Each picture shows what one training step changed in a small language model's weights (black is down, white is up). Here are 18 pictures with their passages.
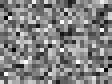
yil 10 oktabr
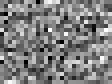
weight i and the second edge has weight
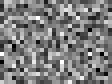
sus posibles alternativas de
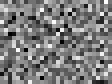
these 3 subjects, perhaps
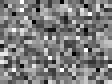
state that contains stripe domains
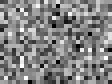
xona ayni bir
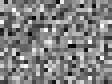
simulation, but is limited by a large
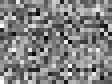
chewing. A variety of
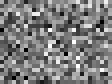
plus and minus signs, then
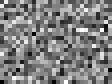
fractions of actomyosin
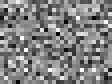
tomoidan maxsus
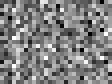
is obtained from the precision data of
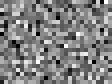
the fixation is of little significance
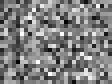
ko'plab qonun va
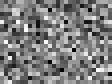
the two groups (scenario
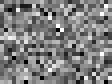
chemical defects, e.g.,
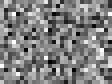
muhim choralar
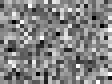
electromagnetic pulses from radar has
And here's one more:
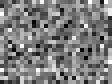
dáneli miywelerde
